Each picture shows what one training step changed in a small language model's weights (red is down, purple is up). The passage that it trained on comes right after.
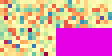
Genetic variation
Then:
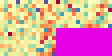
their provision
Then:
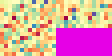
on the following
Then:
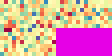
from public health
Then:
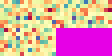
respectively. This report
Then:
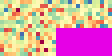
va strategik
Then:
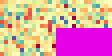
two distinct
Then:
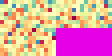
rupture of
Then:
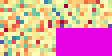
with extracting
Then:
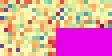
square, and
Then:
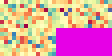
enabled systems
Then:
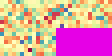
runs. We
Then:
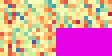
layer injects
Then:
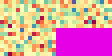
research has been done
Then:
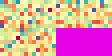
This research was conducted
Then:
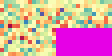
After all,
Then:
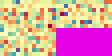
cryptography of
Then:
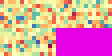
conditions have forced
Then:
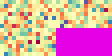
The special economic
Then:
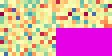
following tubal
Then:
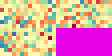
mm field,
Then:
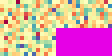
interventions than
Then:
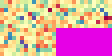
students choose to
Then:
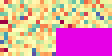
improvement. The
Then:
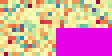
a time period of
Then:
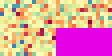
furnish the
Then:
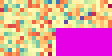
the foundation for
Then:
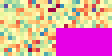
keeps the
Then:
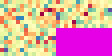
there be any meaning
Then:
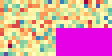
the spin operators
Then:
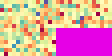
of the statement
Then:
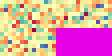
it can actually
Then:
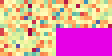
restricting human
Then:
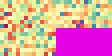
No Put
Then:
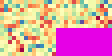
the Al layer
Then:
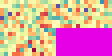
that this is an
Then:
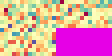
per capita
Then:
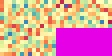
in the search
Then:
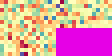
more stable
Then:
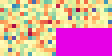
and a comparison with
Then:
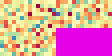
mean achievement
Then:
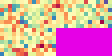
or topical
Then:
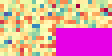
desire to
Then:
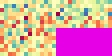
to now, the
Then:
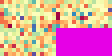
training on IPM
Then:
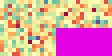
In this Appendix
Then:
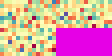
= \inf
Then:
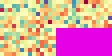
of the close
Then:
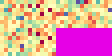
assigned structure 1
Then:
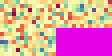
slid over the
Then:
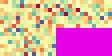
only men are
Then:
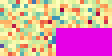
and nil at
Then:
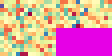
are also needed
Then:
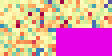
this deformity
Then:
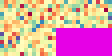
represent the first step
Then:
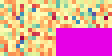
gives for the
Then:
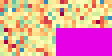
an elementary school
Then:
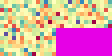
of WP6
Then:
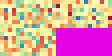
choice of initial
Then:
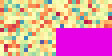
the equation of state
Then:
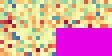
Fourier and
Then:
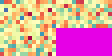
maintaining computational
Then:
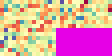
the pump
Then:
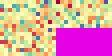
of the theoretical calculations
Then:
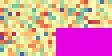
that it is expected
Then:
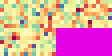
for sentences the
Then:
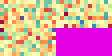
loss term has a
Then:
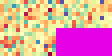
wise frequency of
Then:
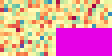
the quality factor
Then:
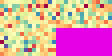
hand, the
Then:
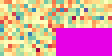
use of language)
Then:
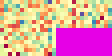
the interaction with the
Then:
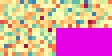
research proved to
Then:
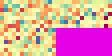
the simulation results for
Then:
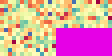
a vector direction
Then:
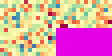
impingement were
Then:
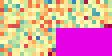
the two core regions
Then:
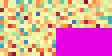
between the normal and
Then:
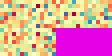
shape that allows
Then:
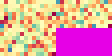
flow method described in
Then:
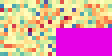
of spinning,
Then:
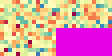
redefinition of
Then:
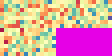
the order of the
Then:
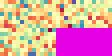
also examined.
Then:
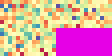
problems are often
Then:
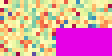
that life satisfaction as
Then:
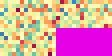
meat infusion
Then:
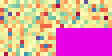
that the time required
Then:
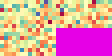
of the main
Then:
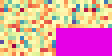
the word and
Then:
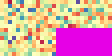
considered as a
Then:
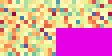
growth of matter
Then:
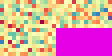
softer and more
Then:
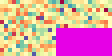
Various methods
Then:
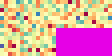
between positive and negative
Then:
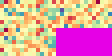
been optimized
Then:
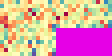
cluster geometry. The
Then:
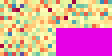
Jy rms
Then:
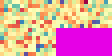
the quantum mechanics
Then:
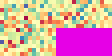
to analyze and
